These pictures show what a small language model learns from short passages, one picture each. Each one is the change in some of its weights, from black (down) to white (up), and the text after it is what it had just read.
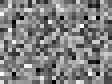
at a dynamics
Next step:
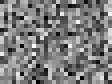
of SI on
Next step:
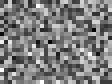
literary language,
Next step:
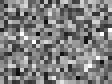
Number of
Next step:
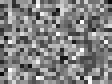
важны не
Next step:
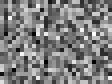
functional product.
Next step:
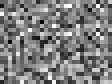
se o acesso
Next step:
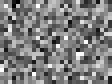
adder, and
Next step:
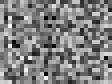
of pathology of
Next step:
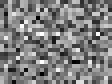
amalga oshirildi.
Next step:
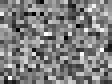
In doing
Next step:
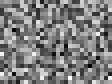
units are expressed by
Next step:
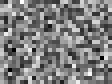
for early intervention
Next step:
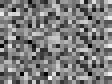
6, each
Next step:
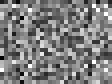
entered the
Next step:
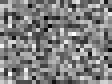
of cases, the
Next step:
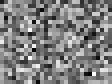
from the relevant
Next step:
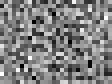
uchun barcha segmentdagi
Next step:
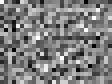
para obtener
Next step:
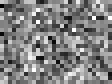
orqali erishiladigan
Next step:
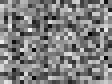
of the few
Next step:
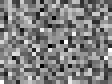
are different from new
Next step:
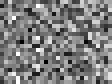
uma figura
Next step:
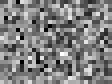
used for fixing
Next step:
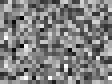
to these only may
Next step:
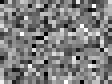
the EF group
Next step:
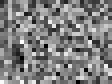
be high, so
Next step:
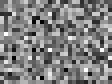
average value which
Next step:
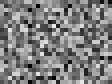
transplantes de
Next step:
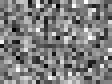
data science and provides
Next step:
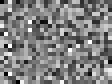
out provided that the
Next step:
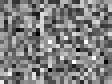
techniques, les
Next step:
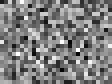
the system at time
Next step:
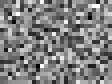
or decrease of
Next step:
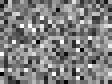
des informations sur
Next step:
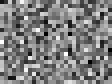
the natural capital and
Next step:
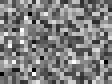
this research include the
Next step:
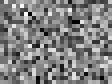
stator faults
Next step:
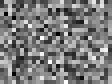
davlat texnika
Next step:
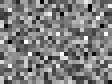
days). The dynamics
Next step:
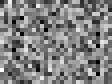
as a unique and
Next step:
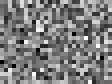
pathological states,
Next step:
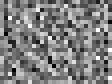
related information.
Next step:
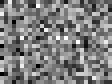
as the World
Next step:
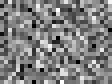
incluindo os
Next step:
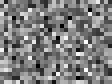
mass, which results
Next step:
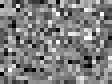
Foz do
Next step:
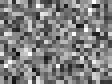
online platforms play
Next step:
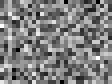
it is not fully
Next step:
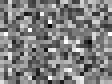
can improve the damping
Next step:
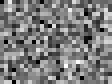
g), arap
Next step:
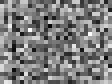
of the image of
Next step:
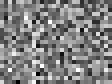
more strategically
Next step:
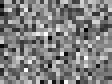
Bir çox
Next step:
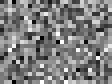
their native
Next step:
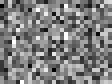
tipos mais
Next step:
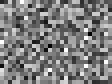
the flow line from
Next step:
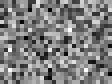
При этом,
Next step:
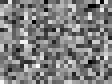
by the major
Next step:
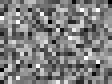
obtención de
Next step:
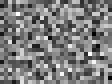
real muhitda
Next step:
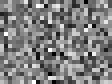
study found that in
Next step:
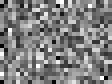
parțial ca
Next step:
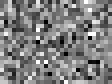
Europe's development.
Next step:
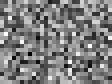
high and low
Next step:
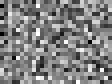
не є метою
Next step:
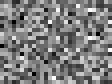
Here the
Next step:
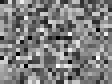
the illiterate
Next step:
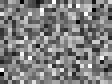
rasch zu
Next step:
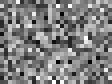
não consegue
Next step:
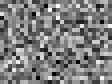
de chaque
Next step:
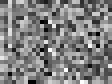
a significant role in
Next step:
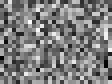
expectations and
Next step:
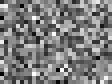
and Practical
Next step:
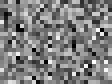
mixed with
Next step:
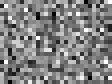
markazi xizmat
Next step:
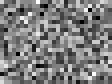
two severe cases
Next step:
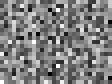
nazariy asoslari -
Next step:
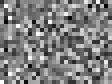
research show that agricultural
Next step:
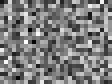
by Russian
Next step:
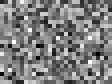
the budget but
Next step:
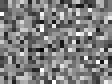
en comparación con
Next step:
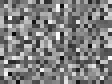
mode that decreases
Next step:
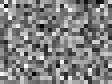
feature diagram
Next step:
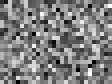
not appropriate. In
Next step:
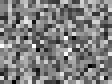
they provide services,
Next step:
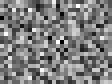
reclamo para
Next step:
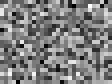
in the media,
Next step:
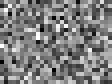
boshqacha qilib
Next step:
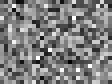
distilled water
